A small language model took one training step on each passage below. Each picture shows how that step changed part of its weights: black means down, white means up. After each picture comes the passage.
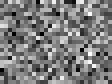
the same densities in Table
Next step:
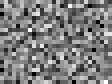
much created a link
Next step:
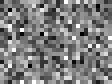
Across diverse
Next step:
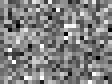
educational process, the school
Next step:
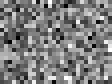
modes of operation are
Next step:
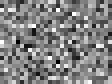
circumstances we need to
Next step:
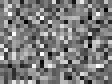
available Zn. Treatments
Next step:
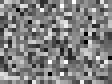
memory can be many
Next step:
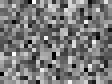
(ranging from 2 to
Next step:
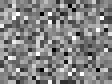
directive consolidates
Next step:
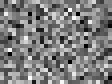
HW. Emergency
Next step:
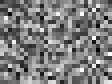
is highly questionable.
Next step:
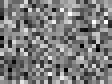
worked, and did not
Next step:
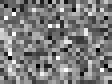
on the same variable X
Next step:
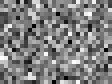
of rivers which pass
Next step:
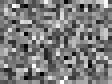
benign traffic but
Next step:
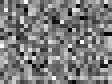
resolution, provides
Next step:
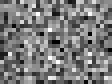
the product in accordance
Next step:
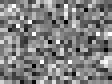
- PhEur :
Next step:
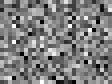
propagation of a
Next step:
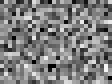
Europe The Republic of
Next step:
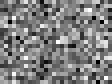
uniaxial load in
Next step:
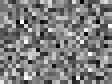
assessed in two ways.
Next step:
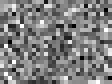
offer a variety of
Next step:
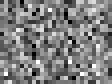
their voluntary participation
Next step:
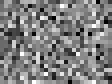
multiple case and interactive
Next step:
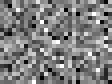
Article In Situ
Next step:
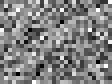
of Multiple Adhesin
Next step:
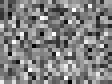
seek to promote the
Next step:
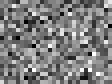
similar to the ones defined
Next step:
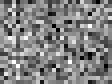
vary from cementum
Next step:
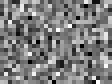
the best way to evaluate
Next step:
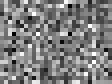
the predictive capabilities
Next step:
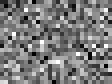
of up to 1.2 and
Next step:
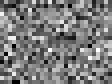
LF responses is not a
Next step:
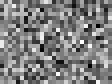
designed using the best
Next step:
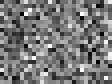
water, and dried in
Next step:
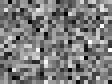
and publications specifically
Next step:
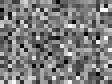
work requirements, while serving
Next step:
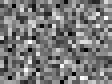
original subspecies
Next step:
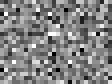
about 20% to the total
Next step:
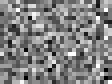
to the Church, but
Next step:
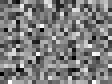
base. The software
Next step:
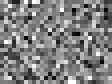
this domain, [27]
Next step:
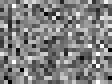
government official media
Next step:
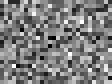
the key stages of implementation,
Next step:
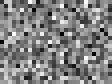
analyses why consumers
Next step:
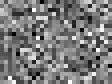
and shared, ensuring that
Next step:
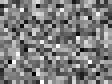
the noon Sun,
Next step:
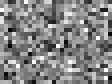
server bandwidth
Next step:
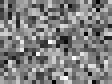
seems to be less effective
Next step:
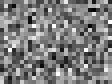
(so the falsity is
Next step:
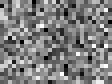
of Nigeria and
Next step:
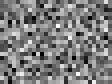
used less frequently. The
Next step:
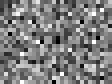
external debt to
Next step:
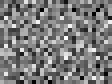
implementation matters, in order to
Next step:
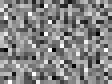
modulation technique described
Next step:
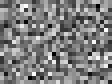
in to machines or
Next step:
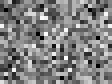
than face-to-face
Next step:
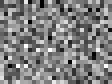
- Cervical cancer 2
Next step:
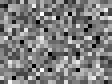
and N-terminal
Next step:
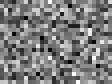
and carbon emissions.
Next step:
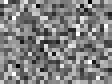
the United States.
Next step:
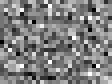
accompanied by
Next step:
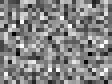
paper suggests that personality
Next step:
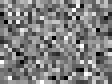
improve the activities of preschool
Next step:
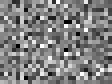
selected LGAs using
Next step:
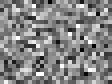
the gerbils obtained
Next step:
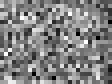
Iodination of proteins
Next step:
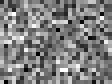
they are covered by
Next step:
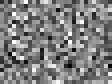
capacity procurement cost
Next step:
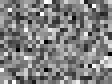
and model selection strategies
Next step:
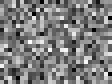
Data availability Data
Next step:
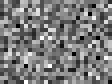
a clinical decision support
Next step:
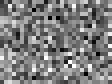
of the combined system can be
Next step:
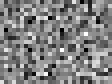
that the respondent agreed
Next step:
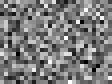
modalities, in order to
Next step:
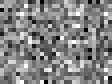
embroidery work
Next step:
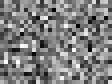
we combined already
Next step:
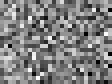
help to policymaker in
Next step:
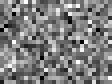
are still very computationally
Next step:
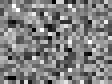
mo) Crude
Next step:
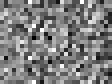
VALIDATION BY
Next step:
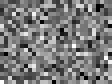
better or for worse.
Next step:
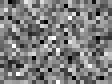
skin. Plates for long
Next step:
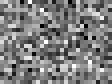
as the standard LWE
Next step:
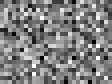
study. They sample size for
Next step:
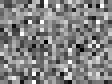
are the main prognostic
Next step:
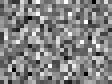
the study highlights the
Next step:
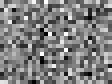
become homogenous
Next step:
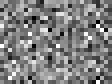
considered appropriate for the
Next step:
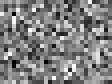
thus shifting the
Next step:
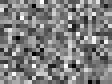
were that Parents should
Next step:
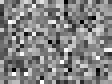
visit the platform
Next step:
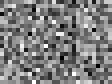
previous argumentation. The
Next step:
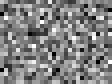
then decreased to 800
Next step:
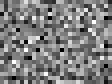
$r \geq s$
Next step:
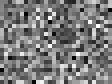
throughout the evening. The
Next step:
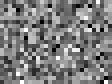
resonance. Therefore,
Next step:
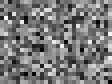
and enables users to
